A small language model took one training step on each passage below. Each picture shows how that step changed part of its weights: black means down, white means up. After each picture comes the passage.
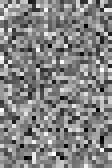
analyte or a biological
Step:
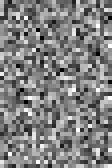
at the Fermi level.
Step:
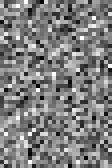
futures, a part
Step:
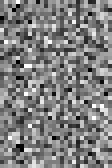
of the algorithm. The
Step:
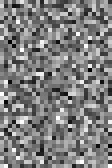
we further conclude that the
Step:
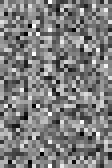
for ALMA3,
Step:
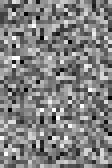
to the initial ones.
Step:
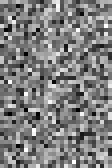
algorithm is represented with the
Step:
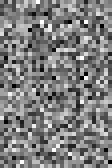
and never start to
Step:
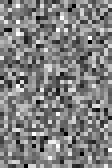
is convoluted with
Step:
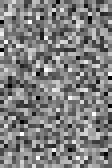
the pairing of electrons in
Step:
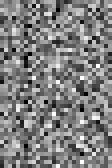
discussed such as changing
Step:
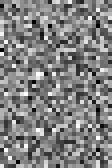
the assumption that net
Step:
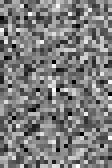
usually estimated from large
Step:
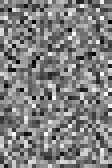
a set of instructions is
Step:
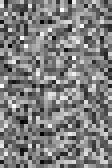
in sample 1 is indeed
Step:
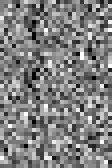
certainly more than
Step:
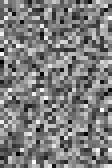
the sensitivity of
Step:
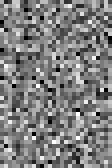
edge locations work as
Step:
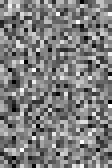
The multiplexing gain
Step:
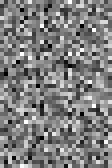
core driven. It
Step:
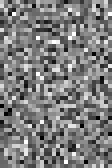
by solving set of equations
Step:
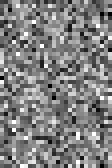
the basic substratum
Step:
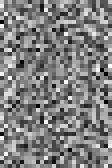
the choice of the parameters
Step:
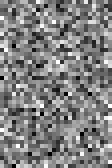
cannot find three nodes that
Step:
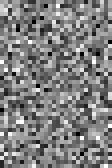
purpose, the most
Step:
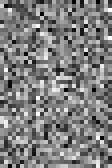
on path in which two
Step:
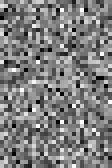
in LMXBs,
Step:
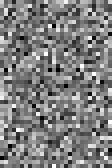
concerning the BH
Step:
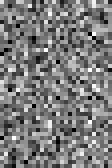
is chiral symmetric and
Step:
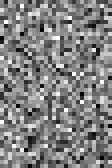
Research Center
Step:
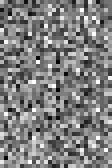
of the DM distribution, with
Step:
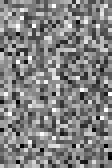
is a non-negative
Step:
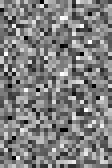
convergence behavior of
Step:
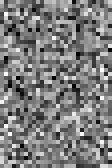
zero in the long length scale
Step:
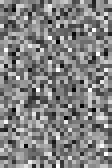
= (y \rightarrow R)$,
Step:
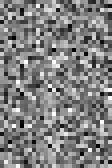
as substrate and amplitude
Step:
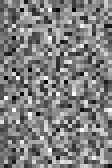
. \end{eqnarray}
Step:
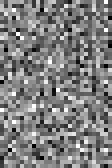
to the necessary
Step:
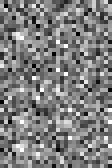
We provide joint
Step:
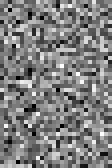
to observation level. We
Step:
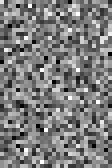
of parameters, which will be
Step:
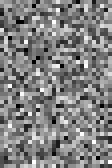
amplitude. Note that the
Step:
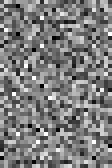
we have \begin{align}
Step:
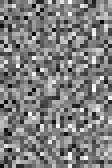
pressures. The temperature
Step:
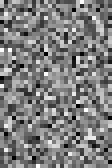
set of imaginary test
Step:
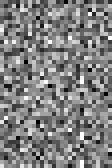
of flat connections
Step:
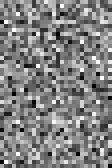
example of how to generate the
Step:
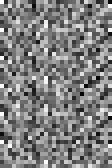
fiber's outer
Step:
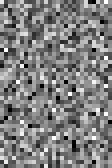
minimum near $L =
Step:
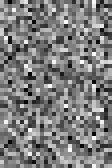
fluid motion through the
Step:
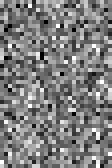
between different PDF sets
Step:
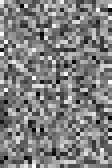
the tropical regions.
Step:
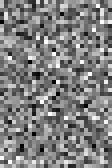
time of the signal have been
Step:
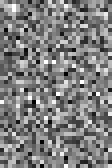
As an approximate phonon
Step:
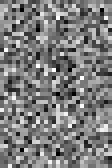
Jordan blocks of
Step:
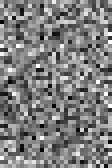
as the function of the temperature over
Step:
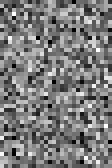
GAUK grant
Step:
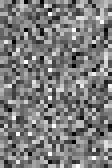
\end{align} Using
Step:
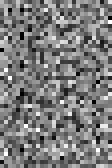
integration in the above equation can
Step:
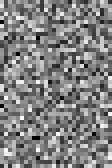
the number of objects
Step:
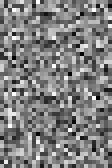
case to case according to
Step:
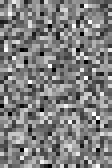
time warping, which
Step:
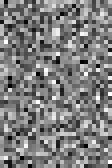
sample in a state of high
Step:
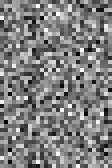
candidate topologies
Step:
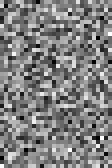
scalar field conformal and
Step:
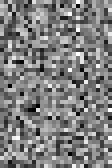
hard to estimate and control
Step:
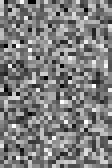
and R. Albert,
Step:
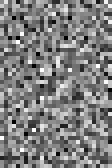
Also given are theoretical
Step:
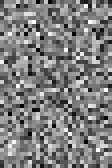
doping permalloy
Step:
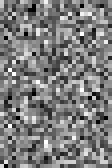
my child does
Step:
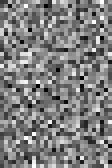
a cloud server.
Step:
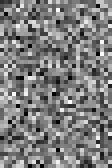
review). The derivation
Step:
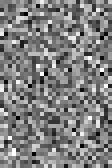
a proper strain,
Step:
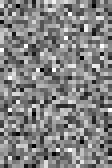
by magnetic stress instead
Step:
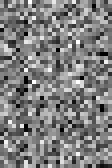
shown in Fig.2.
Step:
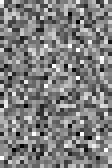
angle of the emitted
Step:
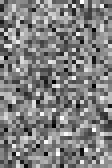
contamination. Most of
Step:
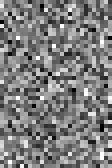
the second--class constraints
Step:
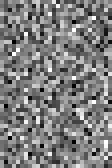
\end{equation} where
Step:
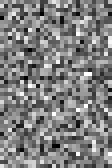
are shown as ratios to the
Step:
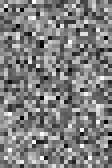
between the ions of a
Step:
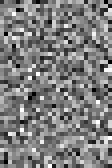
to maximize the computational
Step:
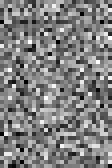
properties correlate with those of their
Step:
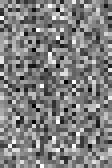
extrapolate to the
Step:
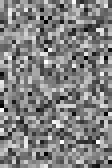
just a little
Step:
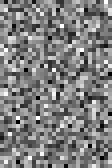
Stanford University,
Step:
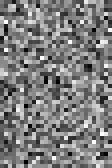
matrices (make
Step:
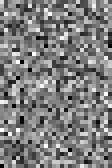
of the spectral norm
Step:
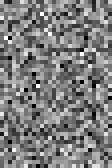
rapid evaporation
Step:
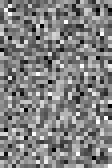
calculated using the Mie theory
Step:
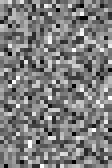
\end{eqnarray} that is
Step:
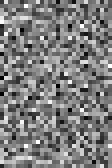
itemsets ($Y
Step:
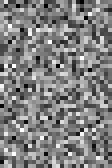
by quantum-gravitational
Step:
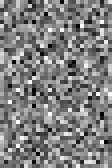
black circles indicate
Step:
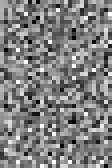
\bibinfo {author} {\bibfnamefont
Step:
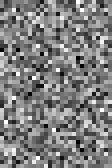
non-zero moments
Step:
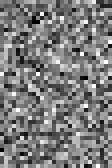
are predominantly
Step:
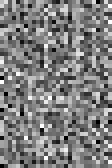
theoretical and experimental analysis
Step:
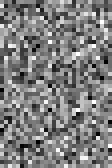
\emph{et al}.}
